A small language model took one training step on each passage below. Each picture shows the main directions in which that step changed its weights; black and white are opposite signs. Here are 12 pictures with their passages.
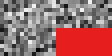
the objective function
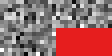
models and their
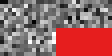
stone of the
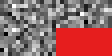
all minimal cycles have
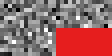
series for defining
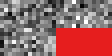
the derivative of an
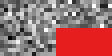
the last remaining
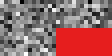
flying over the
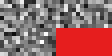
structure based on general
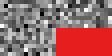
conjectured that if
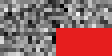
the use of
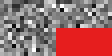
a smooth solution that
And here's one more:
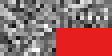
finite. We have
